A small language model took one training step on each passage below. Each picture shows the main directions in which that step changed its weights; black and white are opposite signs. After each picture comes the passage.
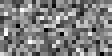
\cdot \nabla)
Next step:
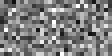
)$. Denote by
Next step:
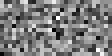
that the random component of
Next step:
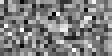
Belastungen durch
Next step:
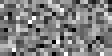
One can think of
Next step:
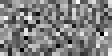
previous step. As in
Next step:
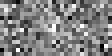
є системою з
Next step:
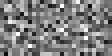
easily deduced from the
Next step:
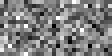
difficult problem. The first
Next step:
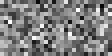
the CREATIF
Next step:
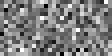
Já P3,
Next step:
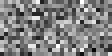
ne sais pas
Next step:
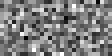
the stability of the
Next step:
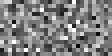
of the survival
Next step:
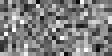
etish qobiliyati,
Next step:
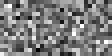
such that $\,{\cal
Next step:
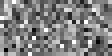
alta resistência
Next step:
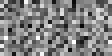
katta ahamiyatga
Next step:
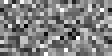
цю тезу:
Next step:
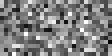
к изменениям
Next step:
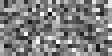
$K$. Either
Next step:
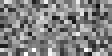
Tıbbi ve
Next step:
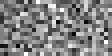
T_i$ are
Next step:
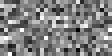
вплив спорту
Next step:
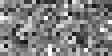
\hline Year
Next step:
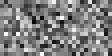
por pieza y
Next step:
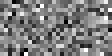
the following ``wall
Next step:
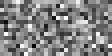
vez mais a utilização
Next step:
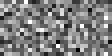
exceptional property that an
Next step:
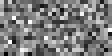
Instalações de
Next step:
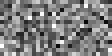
that $Y$
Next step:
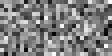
given $k$ are
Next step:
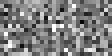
where $f\in
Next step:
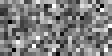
field. If the
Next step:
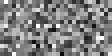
the case of a nonlinear
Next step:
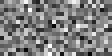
pot fi divizate
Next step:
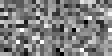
el nivel de
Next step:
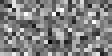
it outside of the
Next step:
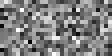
i due numeri
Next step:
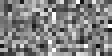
infinitely many $\p
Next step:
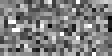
difference with the above definitions
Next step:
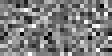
they have to coincide
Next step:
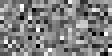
bilan yaxlit
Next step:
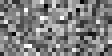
2 JILD,
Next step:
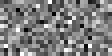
ve Yer'in
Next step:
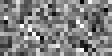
ve doğru
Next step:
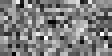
trabajo hemos
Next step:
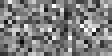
the positive impact on the
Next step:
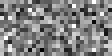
is also worth
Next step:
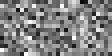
questa che trova
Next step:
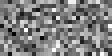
with the command
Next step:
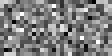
volume of waste generated
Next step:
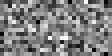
graph are shown in
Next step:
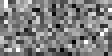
the Jacobi pointsystem
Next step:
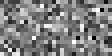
the notation above we get
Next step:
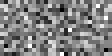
Lyall and
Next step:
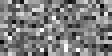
to the following initial boundary
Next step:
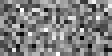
are disjoint. By the
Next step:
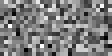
до н.э.
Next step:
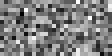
Thus, the equation
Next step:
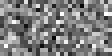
there exists a constant
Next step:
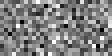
proof is exactly as
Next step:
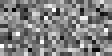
$\alpha \in
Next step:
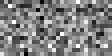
does not hold for
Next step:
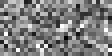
nuevo hecho
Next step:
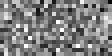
5 meses de
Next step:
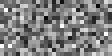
+ \nu \Delta
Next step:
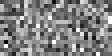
penggugat untuk
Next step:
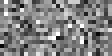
asosiy talabi sifatida
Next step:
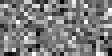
have isomorphic rooted regular
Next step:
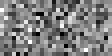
en un dominio
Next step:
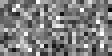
$\Delta$ consists of
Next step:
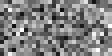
setting send the
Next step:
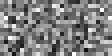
solutions in the previous
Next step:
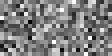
gera resistência
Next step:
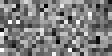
в художній
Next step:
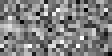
to GPUs
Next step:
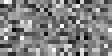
впливає і
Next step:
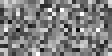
ODE theory to conclude
